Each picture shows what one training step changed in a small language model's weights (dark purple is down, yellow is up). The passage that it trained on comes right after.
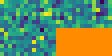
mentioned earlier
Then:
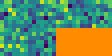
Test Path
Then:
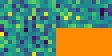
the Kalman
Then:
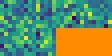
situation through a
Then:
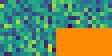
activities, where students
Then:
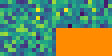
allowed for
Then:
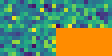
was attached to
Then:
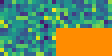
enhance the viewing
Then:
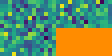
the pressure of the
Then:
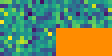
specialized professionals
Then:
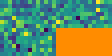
title of
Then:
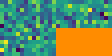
what pieces
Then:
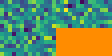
these global tax
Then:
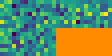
Practice of
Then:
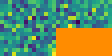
the flag,
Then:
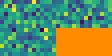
the appropriate level.
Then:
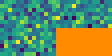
Introduction Teacher
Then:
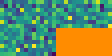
there is a very
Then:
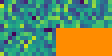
trends of environmental
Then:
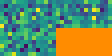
takes the original
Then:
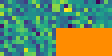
them, which
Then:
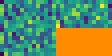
conditions will improve the
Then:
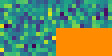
cases with initial
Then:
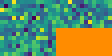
highest posterior
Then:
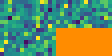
(A, pH
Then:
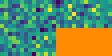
experiment 3, then
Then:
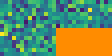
the number of interactions
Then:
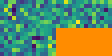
of engineering
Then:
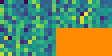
modern medical knowledge,
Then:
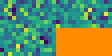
of the oil production
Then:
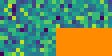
of teaching strategies for
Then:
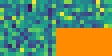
leadership styles
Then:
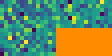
loss of traditional
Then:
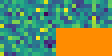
almost the same results
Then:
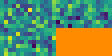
maintain flexibility in
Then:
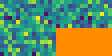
be found at many
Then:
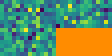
salt. Then
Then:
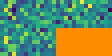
offered us
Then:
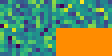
their transcription in
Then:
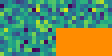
based on our
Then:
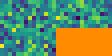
the PI
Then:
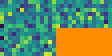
how far the particular
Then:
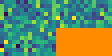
governance practices. In
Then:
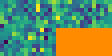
framework. The second
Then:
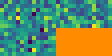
agricultural parameter
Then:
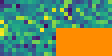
of lacking
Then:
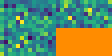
g] \quad
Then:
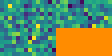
Foreign capital
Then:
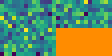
diverse health
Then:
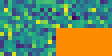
in cooperation with
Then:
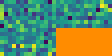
policies had been
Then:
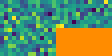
normal bone
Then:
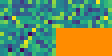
tries to
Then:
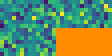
attacks will
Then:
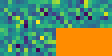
as well as an
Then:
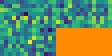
given to follow those
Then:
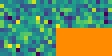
be integrated in a
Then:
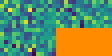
and storage
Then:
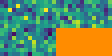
posture in the
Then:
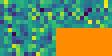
sex to
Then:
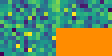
the highest average
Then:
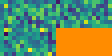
conditions on the overall
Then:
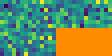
to seek
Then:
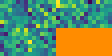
Providing green
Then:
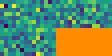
\delta z}$$
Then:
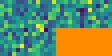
energy consumed by
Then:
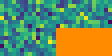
variable with the
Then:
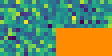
and Analysis: The
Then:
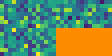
Thus measuring the
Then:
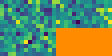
finite element
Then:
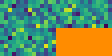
Conceptual models
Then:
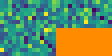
a distribution in space
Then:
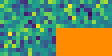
Awareness on
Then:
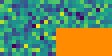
Blood pressure was
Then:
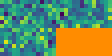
critical impact energy and
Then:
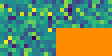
of these homes
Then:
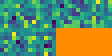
while computationally
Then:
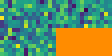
and T.
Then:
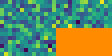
this, we aim
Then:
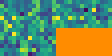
health. Therefore,
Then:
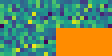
time a sampling is
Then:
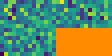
of differences among the
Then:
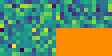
characteristics are not
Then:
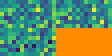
ensure that a
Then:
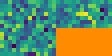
the sound
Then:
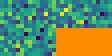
a high diffusion
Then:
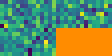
their participants about the
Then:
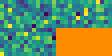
production of agricultural
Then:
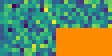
this study. The
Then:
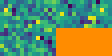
in parallel.
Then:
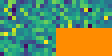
of big data
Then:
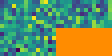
described in a specific
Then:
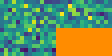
Mass values :
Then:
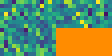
pathologies of
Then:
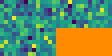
source of information.
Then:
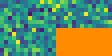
to evaluate the level
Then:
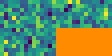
normal order using the
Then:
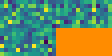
here is a
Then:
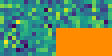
organic that is
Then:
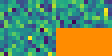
analyses for static
